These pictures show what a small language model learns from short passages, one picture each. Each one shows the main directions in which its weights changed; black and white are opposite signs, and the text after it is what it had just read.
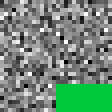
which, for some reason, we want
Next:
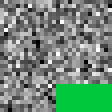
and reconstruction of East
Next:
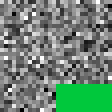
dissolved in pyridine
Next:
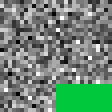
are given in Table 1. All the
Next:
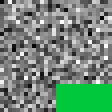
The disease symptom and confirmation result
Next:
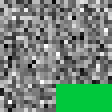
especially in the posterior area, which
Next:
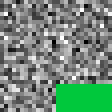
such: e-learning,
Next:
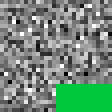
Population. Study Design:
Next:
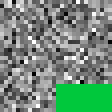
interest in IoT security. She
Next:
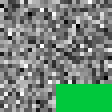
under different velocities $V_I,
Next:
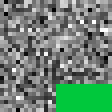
with the concept of multi-hazard
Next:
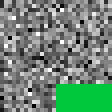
there is a need for advancements in
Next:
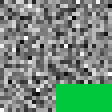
stress analysis. Consider a continuous function
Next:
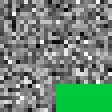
occur in the individual who acquires their education
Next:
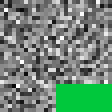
in various economic sectors can pursue
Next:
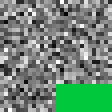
needs and requirements (Shoja,
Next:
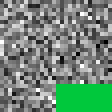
of the total). Overall,
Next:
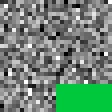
administration. Stratum
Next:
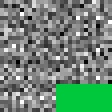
column with petroleum
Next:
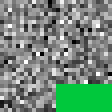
philosophical books were
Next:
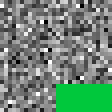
the 2 θ XRD spectra
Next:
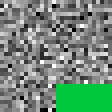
satisfied with their previous travel experience tend
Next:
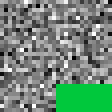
2, while Figures 2 and 3 contain
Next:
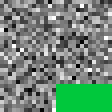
Platform & Open Science All 9 Models
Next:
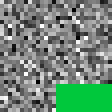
this farmer’s excrement
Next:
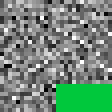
external funder; student course project at
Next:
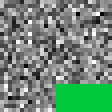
is a structure that can be used to measure
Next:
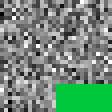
burdens on companies. They
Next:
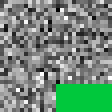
of the year. However, the
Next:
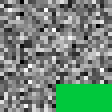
African study, may be another factor
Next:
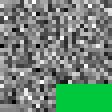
urban regeneration in Western European
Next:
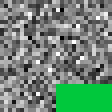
e. Overall, it can be
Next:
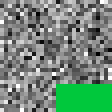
obtained from the laboratory section of the
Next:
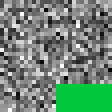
is important to know in advance the
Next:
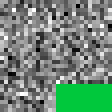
to compare the power consumption, both
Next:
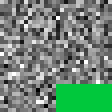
turn to host the summit. In
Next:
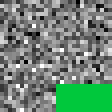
were higher when measured on the foam
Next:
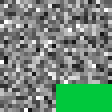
positive or negative, intended or not.
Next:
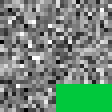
community composition also imply that SWR
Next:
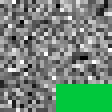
are manageable 3.654
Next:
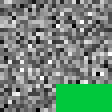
Furthermore, pupils' social skills are
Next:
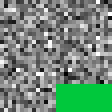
automatic machines. Data are considered
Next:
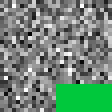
to highlight the above noted untouched
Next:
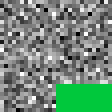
objective of this research was to substitute
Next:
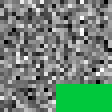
reliability, difficulty level, and
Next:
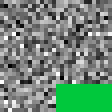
(MOBA), where agents
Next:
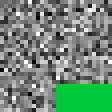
at least three months of job experience in
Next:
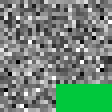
age ranges from 15 to 36
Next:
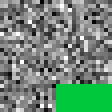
ensure the same results upon repeated application
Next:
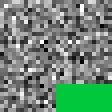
of respondents that were aware of gender roles
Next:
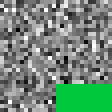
in the general population. The results will help
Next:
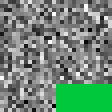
instance, a 10% reduction in the voltage
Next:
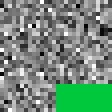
clipping the leaf
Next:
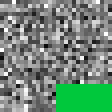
cm. Daskiran
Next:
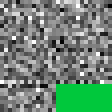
were pulsed for 1 s and
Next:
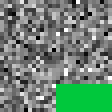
framework along with the evaluation results, can be
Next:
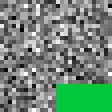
in 2002 adds a shiny
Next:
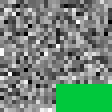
analysis. Business education aspires to produce
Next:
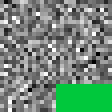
through a 3g loading dose followed
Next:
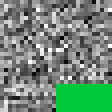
teachers) and large institutions (music
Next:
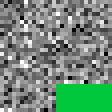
of aromatic acids –
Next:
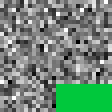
to conduct the study was the observation
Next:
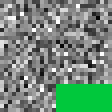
data was collected from 100 patients of both
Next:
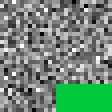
and female students taught using
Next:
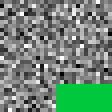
model, which is both input and output
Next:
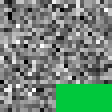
remain prevalent, particularly in
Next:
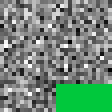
in the country in order to inspire
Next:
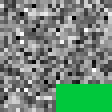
validation of "G-D's
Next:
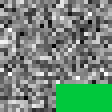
in the music data set,
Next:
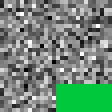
node finds that a path includes not
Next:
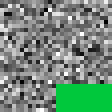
of these linked websites,
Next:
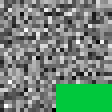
is generally used to denote a language or
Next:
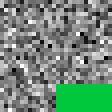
that the variation in institutional quality on economic
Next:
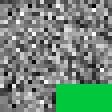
additionally registered at the
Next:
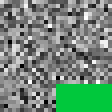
p value of 0.327. It
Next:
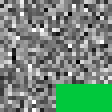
was done in the previous chapters.
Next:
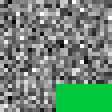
in younger and older age
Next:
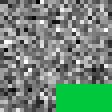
Additionally, it is possible to store and
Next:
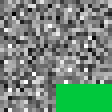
are eliminated. - The
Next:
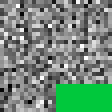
presented, which can reduce the risk of
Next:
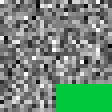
ambient temperature, which allows the temperature
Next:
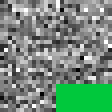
B.Ed. students towards the awareness
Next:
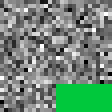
are noted to extend beyond the actual
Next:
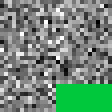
the EASA is the choice of
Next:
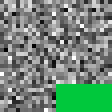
Histopathological AnalysisArun
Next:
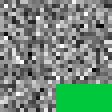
(loss of column
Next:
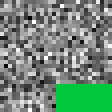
billion UZS in 2019 to
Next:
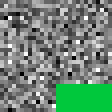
ethyl cyanoacetate.
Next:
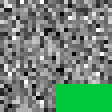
conducting clinical trials for the evaluation of
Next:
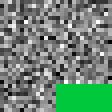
strongest in narcolepsy
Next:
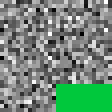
and cultural development, endanger human
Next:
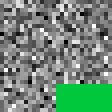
random defect ($\phi_m
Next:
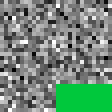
they are learning. Independent learning is a
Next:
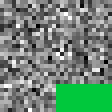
0.99 A fixed bed
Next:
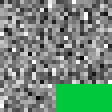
so far highest fidelity of
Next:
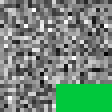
with an opportunity to apply the knowledge
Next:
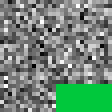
and consequent increases in oestrogen
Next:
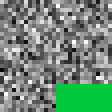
form to the surface of paper or
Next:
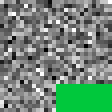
Supply and Management Role of
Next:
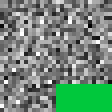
a function that will upload the
